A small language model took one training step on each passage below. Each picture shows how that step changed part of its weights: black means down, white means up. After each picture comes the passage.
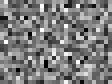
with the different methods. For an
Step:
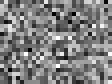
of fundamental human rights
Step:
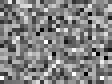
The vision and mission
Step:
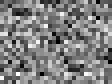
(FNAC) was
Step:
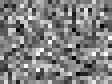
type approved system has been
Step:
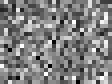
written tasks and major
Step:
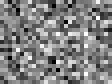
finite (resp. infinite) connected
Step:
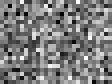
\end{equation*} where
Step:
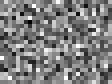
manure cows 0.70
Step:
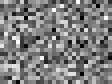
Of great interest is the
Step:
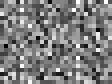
first with compositional regressors
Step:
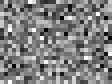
specimen belongs and the degree
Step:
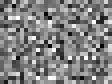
type affine scheme $T$ over
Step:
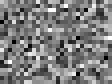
where $\Phi$ is replaced
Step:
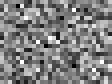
understandings of four manifolds.
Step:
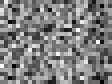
technically and financially
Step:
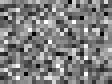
design the structure in such a way
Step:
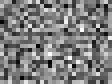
that in all numerical examples, the
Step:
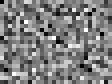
11, and both EGN
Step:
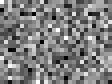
definition. Denoted by
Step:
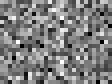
The rise of such a
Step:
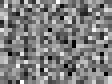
Gram's stain
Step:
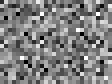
for information structure design. Section 4
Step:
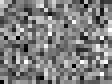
ability to lower blood
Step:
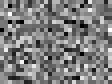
of the system. This is
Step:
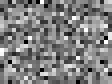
failures in structure-based
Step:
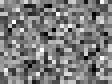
Europe, that a magical
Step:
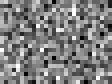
E Vi Su P
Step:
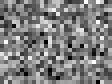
may be beneficial to
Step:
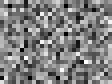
the platform's features
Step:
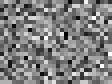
students were distributed to each
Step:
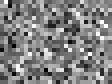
and demand planning, material
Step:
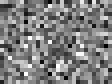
g to remove cells and
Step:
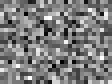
synergies and the
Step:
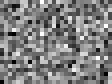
studying function norms induced
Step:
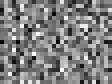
on. 4. New
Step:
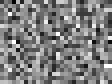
Peng, K.
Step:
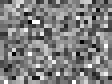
farm zone center,
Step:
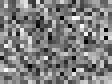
potential to improve the standard of care
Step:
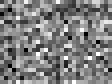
realizations) versus
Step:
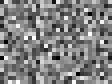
above result has been known for a
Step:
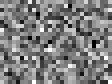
just studied the generic case,
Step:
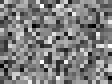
time for infiltration so that
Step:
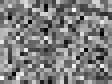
its hospitality and
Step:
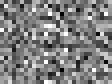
value problem \begin{equation}
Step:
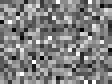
I \cap R_n\]
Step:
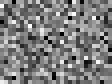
that the individuals do not
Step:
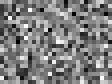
carried out the growth and
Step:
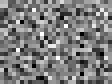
result as it gives a very
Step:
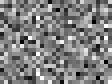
Collectively, our results
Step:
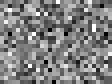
A \to A$ satisfying
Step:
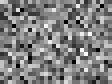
called data. The numerical part of
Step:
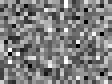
students' study habits
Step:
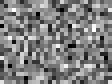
are spanning trees.
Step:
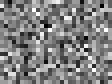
M$. In this case we use
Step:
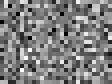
\Else \State
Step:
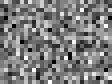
symptoms improves, a
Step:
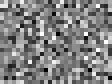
of main shopping strip
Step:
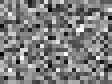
height of the persons with
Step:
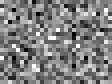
cubic spaces. The
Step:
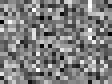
P_\gamma \ra T$
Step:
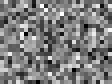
to the test. Te first
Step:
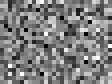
Define the two convex sets on
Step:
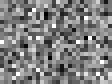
arc connects $\times$
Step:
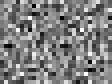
Department, Department
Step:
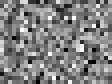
disagreement with the
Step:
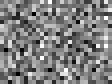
of axiomatic equations of
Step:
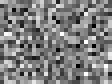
Now, for $\phi\in
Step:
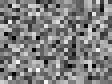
Report Compiled
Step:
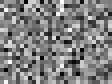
of }$t$ which
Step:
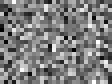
side chains, are among
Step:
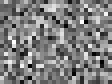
boys with an age range
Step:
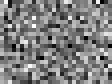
and reproducibility mechanisms
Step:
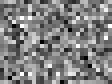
/ Watt.deg.)
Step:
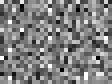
\begin{itemize} \item
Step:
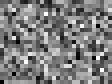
pre-processing step to
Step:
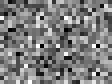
Monte Carlo estimator
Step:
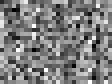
self-reported, there
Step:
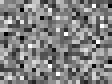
+ 4 \binom b 2
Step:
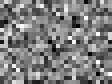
from my time as a
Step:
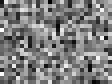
to achieve meaningful
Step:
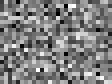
learning (ML) has been
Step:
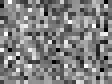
scholarship and
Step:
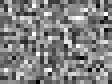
Published Online :
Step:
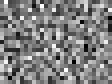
with heights of 30mm and
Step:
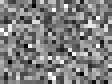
$Y\subset X$ the
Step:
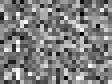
female words cluster
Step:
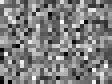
Mediterr. J.
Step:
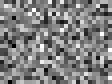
of radius $r$ containing
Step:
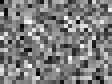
infrastructure, it is now
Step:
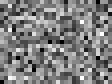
intersection, a total number of
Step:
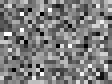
can assume that $f$ has
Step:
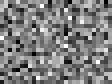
as proposed in [11]. Therefore
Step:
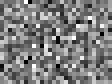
inequity. GIS,
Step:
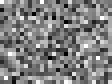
definition is slightly better for
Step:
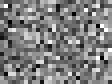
2004). Taking into account
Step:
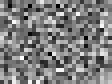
the particular investigation into the
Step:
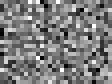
CSRs used by each
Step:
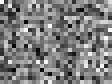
therefore, common to apply a
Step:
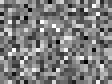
customers. Such
